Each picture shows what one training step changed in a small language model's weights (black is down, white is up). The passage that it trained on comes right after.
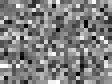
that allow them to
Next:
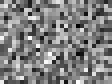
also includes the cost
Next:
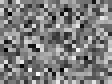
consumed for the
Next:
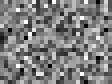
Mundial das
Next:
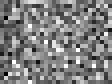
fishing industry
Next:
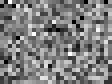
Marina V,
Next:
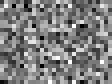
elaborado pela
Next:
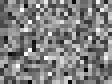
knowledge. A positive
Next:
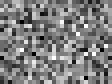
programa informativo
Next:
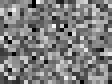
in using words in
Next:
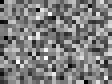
(1 program,
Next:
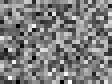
eyes from all
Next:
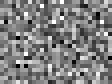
у себя
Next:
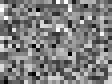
emérito de
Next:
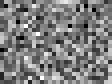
alma era
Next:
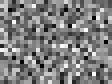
ishlar tashkil etish
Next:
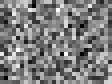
the identity of the
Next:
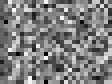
key concepts, the
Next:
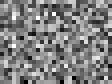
technology further increases the
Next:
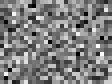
the work on improving
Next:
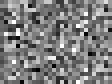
the files.
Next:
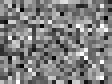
and uploads
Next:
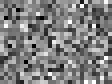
Fig 7.
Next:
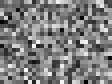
cooperative banks
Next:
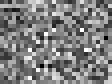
yerel ve
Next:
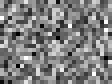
Javob signalini
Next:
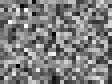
system's diagnoses
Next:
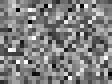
domains, particularly
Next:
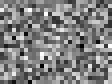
in testing. Consider
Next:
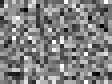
Еще одной
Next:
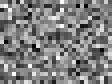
company cash
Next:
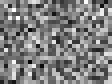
elements mingle
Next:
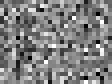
la relevancia
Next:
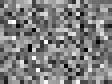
editorial process.
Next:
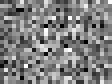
yang ada di
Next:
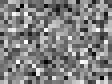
не тільки
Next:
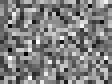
features and edges
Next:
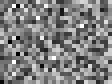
kun". Asil
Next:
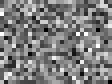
uma lista de
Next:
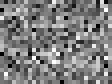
si verifica
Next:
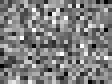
uning ichida tarix
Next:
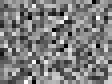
milliy iqtisodiyotning
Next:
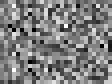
strength characteristics of the
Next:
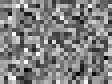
differences that one can
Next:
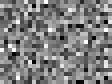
(the selective
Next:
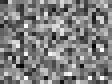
develop English language
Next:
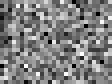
our case, about
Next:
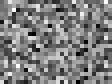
the convergence
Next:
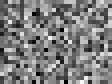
of Economics.
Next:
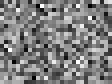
in introductory
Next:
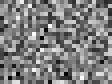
para esse
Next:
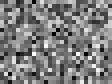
graduate and
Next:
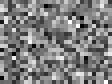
Université de
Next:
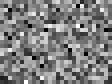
présente une
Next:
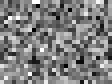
fasting can cause
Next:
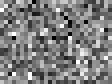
remedy for
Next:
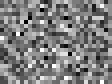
e, a partir
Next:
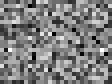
with different presentations
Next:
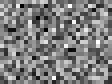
de sistemas
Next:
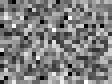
qilidan olingan
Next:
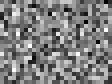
very weak and more
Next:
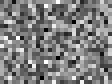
imkoniga ega
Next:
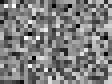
with chromic
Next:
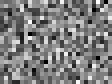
means. The main
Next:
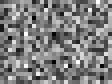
market. This can
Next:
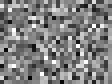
mood + for
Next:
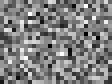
Since no central
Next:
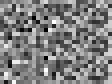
de forma más
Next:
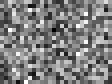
the Technical
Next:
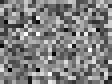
trends in media
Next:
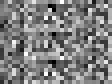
security policies,
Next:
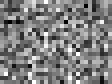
uzak ve
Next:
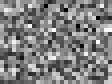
más vulnerables
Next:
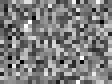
Bangladesh? A
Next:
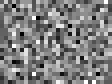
adabiy shevani
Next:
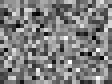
of supervision.
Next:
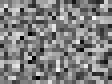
used in many applications
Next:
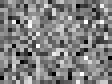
the dancer
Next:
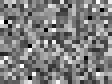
bemorlarda ED
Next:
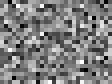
valor objetivo, é
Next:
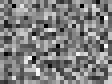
treptate a
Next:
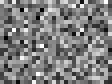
Based on an
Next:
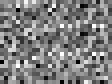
mentioned before,
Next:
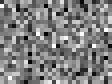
Thus one may consider
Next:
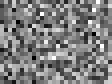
agile methods in
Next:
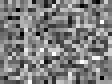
В Вайт
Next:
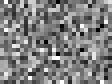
impacto é
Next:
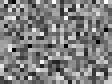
deste trabalho que
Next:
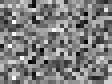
the activation only
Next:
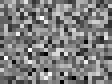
The hot
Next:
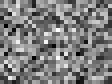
in the level of
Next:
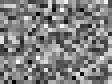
invited to
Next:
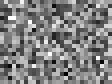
affects the
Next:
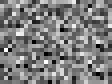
experimental data for their
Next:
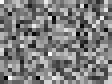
reused in
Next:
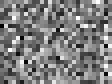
load. With
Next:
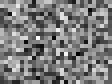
of the images of
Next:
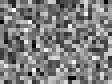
A historicidade
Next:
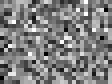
a neighboring
